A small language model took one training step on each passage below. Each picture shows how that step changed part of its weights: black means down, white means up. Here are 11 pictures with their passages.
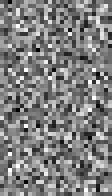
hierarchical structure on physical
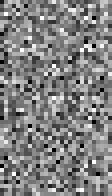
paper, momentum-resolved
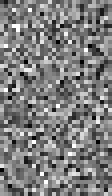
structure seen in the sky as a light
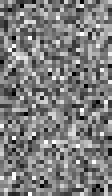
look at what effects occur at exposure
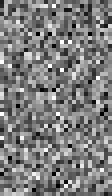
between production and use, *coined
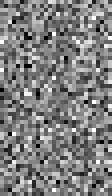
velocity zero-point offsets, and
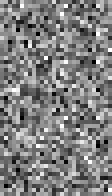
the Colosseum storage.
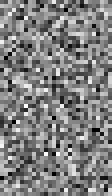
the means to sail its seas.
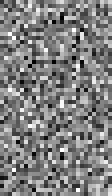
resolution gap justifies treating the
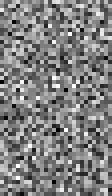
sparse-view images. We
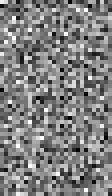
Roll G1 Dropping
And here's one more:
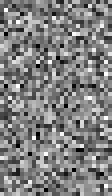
arranged, so that effective control can
